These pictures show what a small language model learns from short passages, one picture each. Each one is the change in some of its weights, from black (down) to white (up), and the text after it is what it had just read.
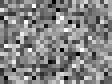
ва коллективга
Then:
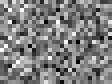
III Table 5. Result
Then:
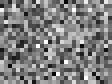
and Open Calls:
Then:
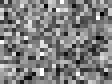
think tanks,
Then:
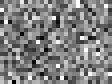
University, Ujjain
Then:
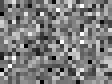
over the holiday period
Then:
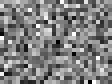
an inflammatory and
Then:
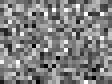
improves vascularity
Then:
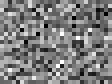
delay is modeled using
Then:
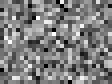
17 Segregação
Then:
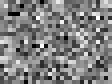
and interpretivist reading in
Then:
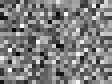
o fato de ser o
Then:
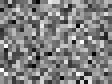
шеър икки
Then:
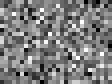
treatment naïve HIV
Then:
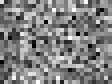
regarding food habits at
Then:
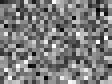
leading to the formation of
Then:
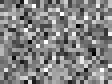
получили отражение
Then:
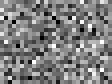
body the fungus is
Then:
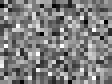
Mind wandering will be
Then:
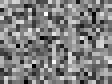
its highly modular design,
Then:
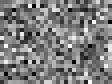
for transaction buffers
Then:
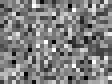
Study Program of
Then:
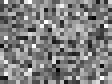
mengatasi pencemaran
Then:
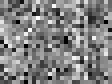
and variety. In the year
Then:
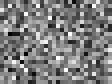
o Município
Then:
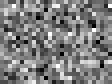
положение самоката
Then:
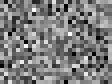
sont engagées⁸.
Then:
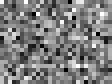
a person? (Posted
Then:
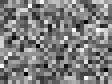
Aq EtOH)
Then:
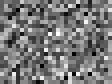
para evitar el choque
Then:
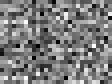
score is included special
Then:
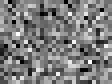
few factors come under the
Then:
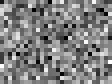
will generate heat. This
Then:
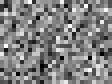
end-stage renal
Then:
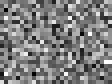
Sin embargo,
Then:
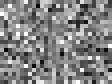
правосуддя, як
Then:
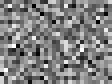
на аборт),
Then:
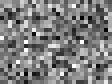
time series data. The
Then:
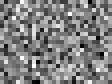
A quantitative study including
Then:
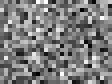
Journal of Computer
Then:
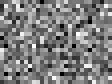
a legitimizing function
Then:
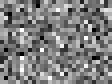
ishlab chiqilgan texnologiyalarni
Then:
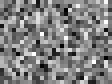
tasks. Russian
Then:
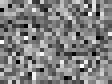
traditions, languages, and
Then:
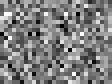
- Respect the historical
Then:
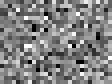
events, where in recent
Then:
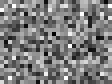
estimated using Bayesian
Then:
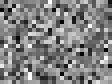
and P.M. All
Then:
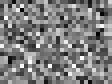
she engaged in
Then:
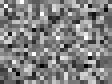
muhim komponentlar
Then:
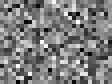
ularning suvidan
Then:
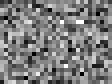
Korea Advanced
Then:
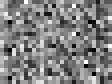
student's knowledge, skill or
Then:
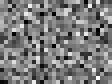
meteor impact origin was
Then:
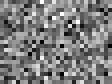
are expected to contribute to
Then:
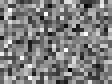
juveniles dias
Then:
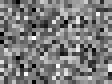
or crisis, it is
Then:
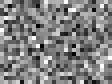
– сформировать у
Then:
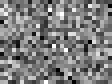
sistematizados en la
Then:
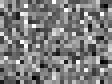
services easily accessible for
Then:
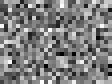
man has to transcend his
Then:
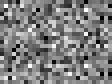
from right hand after hand
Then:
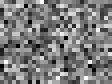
scenarios can be
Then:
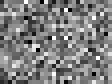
to poverty reduction in
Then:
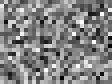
ISJ Theoretical
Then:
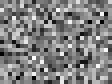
bo'lgan bo'lishi
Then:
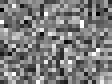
to explore expression of
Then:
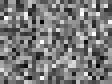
la progenie resultante de
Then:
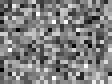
público interesado no
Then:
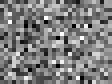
S00: Yes, and
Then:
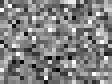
complaint unit for
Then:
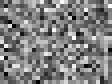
artworks on the
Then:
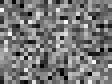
dal quale vennero
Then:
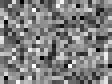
resources. The MITE
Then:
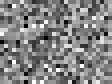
untuk kolom nama,
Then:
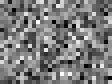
management of cancers in
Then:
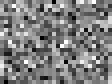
when England itself did not
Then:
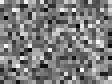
muammolariga doir
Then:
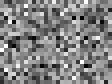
the level of control the operator
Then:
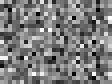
particularly within cultural contexts.
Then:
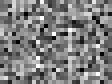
Under controlled condition,
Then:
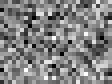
da atuação estatal que
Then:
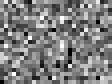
emblica juice.
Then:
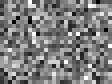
to Contaminants with
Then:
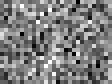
modelling techniques to help
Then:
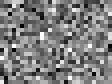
rahbar psixologik
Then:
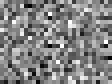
nosso país o movimento
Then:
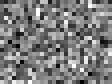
implantes e chegaram
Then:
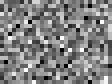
gestaltet. Was
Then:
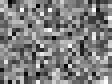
doc. of ped.
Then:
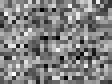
the accuracy of both methods in
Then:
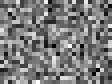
of selected pollutants
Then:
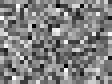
o'lkasi va
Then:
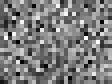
com o psíquico é
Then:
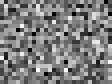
o que proporcionou mais
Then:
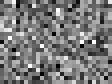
School students on acid and
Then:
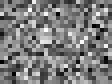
software wordt de
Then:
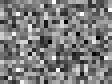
traditional conductive heating methods
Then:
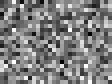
category’s load
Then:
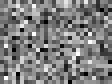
were collected from workers with
